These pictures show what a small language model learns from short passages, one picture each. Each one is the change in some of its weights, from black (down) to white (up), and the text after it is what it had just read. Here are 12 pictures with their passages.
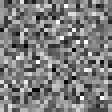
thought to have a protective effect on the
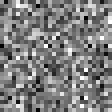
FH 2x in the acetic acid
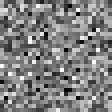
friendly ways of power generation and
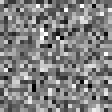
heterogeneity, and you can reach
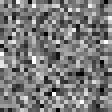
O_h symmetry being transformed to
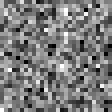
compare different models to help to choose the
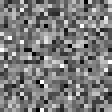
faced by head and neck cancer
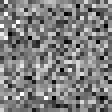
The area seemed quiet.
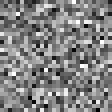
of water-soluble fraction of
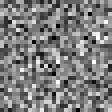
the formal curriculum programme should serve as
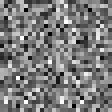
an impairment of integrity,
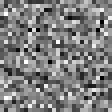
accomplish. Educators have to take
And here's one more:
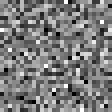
for total iron: caffeic acid
